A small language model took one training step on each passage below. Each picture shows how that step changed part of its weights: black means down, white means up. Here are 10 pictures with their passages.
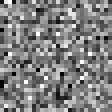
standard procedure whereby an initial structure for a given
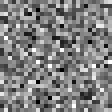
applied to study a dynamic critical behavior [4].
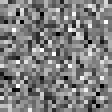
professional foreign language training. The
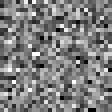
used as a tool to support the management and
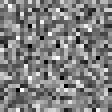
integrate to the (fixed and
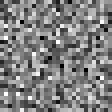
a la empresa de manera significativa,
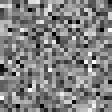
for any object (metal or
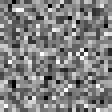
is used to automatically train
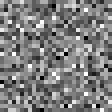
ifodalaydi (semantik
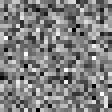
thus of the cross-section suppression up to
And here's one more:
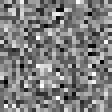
tradisi lokal dan pengembangan
